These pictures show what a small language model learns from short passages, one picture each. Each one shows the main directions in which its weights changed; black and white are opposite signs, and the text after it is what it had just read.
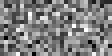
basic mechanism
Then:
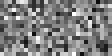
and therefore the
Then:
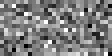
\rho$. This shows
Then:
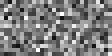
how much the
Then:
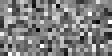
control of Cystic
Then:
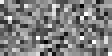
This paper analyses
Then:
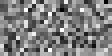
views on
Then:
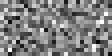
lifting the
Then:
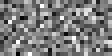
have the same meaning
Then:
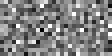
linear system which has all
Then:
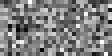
climate models
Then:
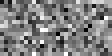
for a ``one
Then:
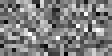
proof uses a standard
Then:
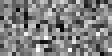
that several
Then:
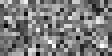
the radio is that
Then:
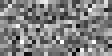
we take into
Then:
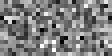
on a ring
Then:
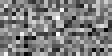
the image using
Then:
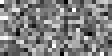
in \citet
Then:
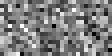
easy to see
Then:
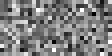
of particles. The
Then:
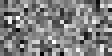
facing stress
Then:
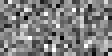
by case (c)
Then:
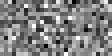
concerns the
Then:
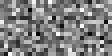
stage of its
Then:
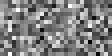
skills with
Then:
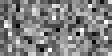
state involving only
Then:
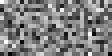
the scale of
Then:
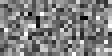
showed good results
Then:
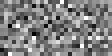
the foliage
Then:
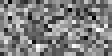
is an isomorphism
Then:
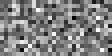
of a GPS
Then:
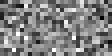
intending to
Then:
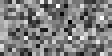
to larger
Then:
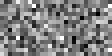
in the eastern
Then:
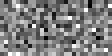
$u$ of
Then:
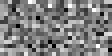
of Chapter
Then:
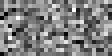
in terms of art
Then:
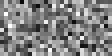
is the Dirac
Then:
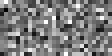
$C$ by using
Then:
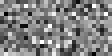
For example, if
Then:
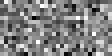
to offer high
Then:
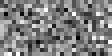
then there is a
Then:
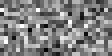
any fixed integer
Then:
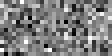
very simple proof.
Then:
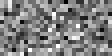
$H'$ obtained
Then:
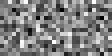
group. \smallskip
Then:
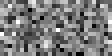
that RRI is
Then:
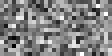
the low particle
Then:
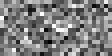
source projects
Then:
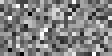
The study showed the
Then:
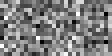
there is no significant
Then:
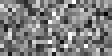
One sees that
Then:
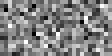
to Remarks
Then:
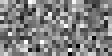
information. It is no
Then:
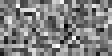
a correction term
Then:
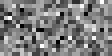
We first present a
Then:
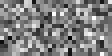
merely use the
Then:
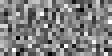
random cubic
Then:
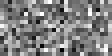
for example, be
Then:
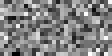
statements back to
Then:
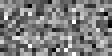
after implementing
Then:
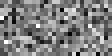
same submap size
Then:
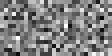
the workshop
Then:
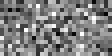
find mutual information
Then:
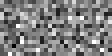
representative high
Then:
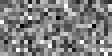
coefficient for
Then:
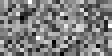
other. The first
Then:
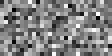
I have carried
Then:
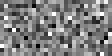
photon emission
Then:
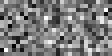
the solenoid
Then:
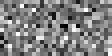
The Convolution Theorem
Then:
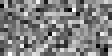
inequality, and
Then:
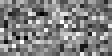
compared to observations
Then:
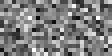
a MgO
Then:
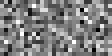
i}$ is the
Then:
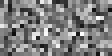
need for iron
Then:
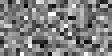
are orthonormal
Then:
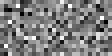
serological tests:
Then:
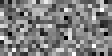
for every $p
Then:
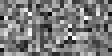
simulations. Based
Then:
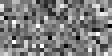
no nucleon
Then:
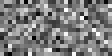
Programme for
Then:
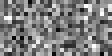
odd, there are
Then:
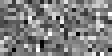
to define the
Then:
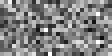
for the model is
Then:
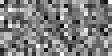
errors (plot
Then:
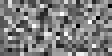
to tax only in
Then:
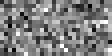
$\displaystyle ~
